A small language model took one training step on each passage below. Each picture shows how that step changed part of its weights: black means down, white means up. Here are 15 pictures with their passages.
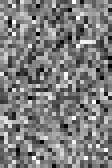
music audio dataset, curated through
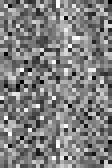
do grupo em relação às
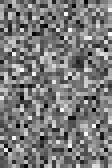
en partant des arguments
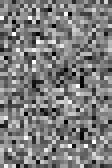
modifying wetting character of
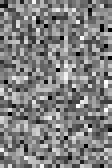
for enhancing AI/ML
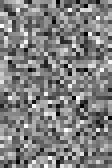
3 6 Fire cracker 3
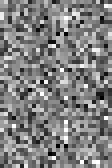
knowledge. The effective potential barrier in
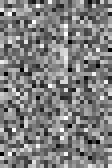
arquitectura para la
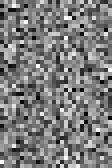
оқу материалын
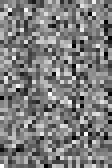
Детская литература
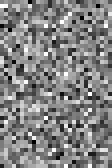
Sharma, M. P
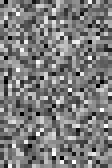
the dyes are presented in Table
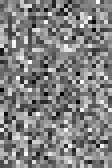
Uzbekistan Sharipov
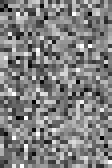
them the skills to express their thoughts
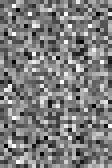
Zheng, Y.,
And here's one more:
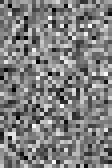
passare dalle tenebre
